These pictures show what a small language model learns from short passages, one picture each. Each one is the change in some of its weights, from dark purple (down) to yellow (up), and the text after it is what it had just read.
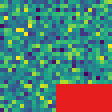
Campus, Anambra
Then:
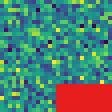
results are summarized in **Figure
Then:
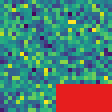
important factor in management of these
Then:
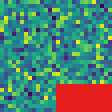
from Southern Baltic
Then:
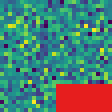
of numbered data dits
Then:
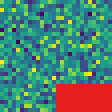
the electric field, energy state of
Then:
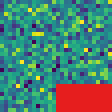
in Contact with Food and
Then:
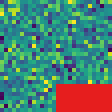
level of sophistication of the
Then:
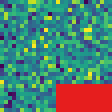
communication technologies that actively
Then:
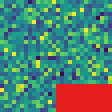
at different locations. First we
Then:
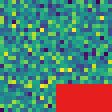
Stefano Lande,
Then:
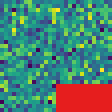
can be interpreted as a
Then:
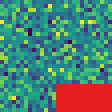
and the State can all be parties
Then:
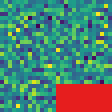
to celebrate
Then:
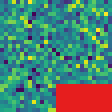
four hours, and then
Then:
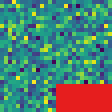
used measure to reduce exposure to
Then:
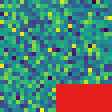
velocity $v$.
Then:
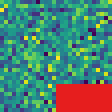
older the system the slower
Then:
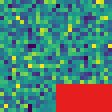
algebra over the reals,
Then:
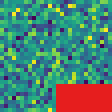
To validate our simulation
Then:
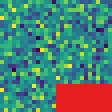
Fig.8, it is easy
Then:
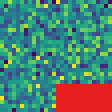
the spheroid rather than
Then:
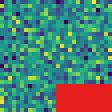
the historic building
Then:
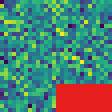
DONA Foundation¹
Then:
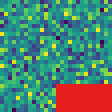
from the parent AGN sample to
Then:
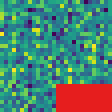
materials calls for the
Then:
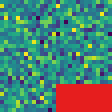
CPLEX solver. Figure 5
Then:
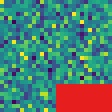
relies on unordered key
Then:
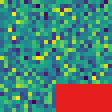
0$, where $Q_L$ and
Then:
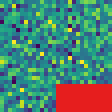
the proportions of any two given
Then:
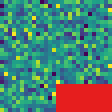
due to a vertical line charge
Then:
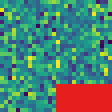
little to no reliable
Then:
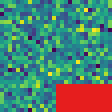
reconnection and those where
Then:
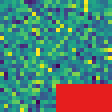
vector even in the classical approach.
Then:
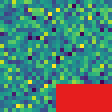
been interpreted by free
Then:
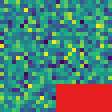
in the musical piece
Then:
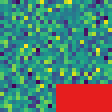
and $L$ are fixed,
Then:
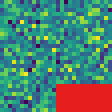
%Consequently, it
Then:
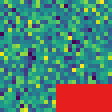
application platform, thus
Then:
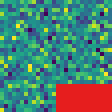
trend is mainly a result of
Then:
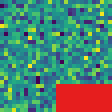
emissions produced by end-use
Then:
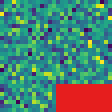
via inguinal incision
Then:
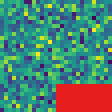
from checking each data point.
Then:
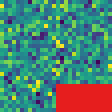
was gastroduodenal
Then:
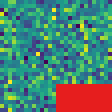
rotation in the convective
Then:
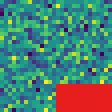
warming and then worked up as
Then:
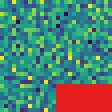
the expansion of the scalar
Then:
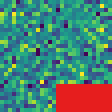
$s, s'$ are some
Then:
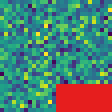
Press, New York,
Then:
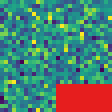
showed a significant interaction of
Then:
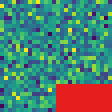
solid line to highlight the
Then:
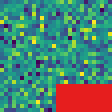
cortical areas are lower than normal
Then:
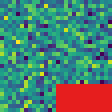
of the determinants for this public
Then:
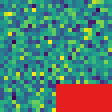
facilities using bakery
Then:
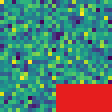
with the PCI rule of
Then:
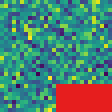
very close to end users.
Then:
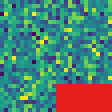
while ART is associated with an
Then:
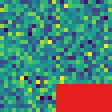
Village, with additional
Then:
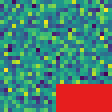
The weights are calculated by
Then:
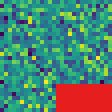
in the metaverse, thus
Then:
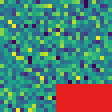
and natural river gravel
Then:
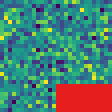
for Life on Mars.
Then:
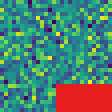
and that it is not possible to
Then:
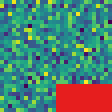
regular expressions and the definition
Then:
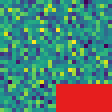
microwave heating,
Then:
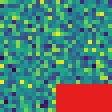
Fig. 6 The shape of
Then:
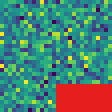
human-technology relationship
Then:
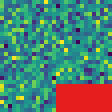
Gaussian 09 and
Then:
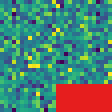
enough, the iSC fines
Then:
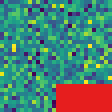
was appeared in 1990s
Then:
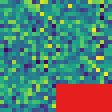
UGA, AA and
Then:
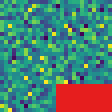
initiate, manipulate and
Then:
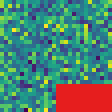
Newtonian and PN
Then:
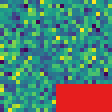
\textbf{Time (min)} \\
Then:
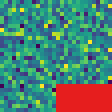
blends of PBAT and a
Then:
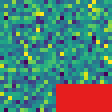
$z$-direction. Due
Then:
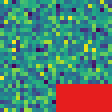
eq's number, global
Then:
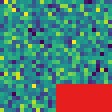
technologies. Overall,
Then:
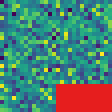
u_r u_r'}{\partial
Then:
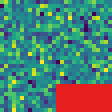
fossil fuels'
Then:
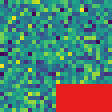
we used to learn about the
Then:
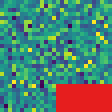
that is in accordance with the
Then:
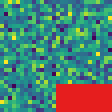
Theory (DFT)
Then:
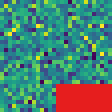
Slack reminder to the
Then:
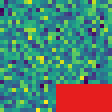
banking sector by the
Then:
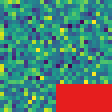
The results of the test showed that the
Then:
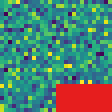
Statement on diagnosis and
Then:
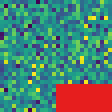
which is in essence attributed
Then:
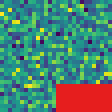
trade balance of the
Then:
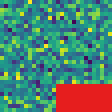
PSTs. The configuration
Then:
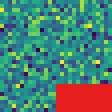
coefficients were normalised by
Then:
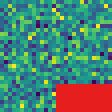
workers allow overlap with previous
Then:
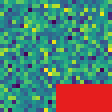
hypothesis can be
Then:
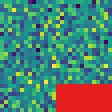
technologies) for remote obtaining
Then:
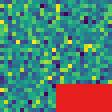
of the thin-layer
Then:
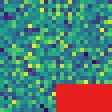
quantum-optical settings including
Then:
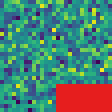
* Marcar apenas
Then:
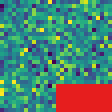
downloaded by the method during
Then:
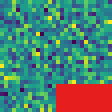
month BIBOR 2
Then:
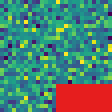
weeks of pregnancy
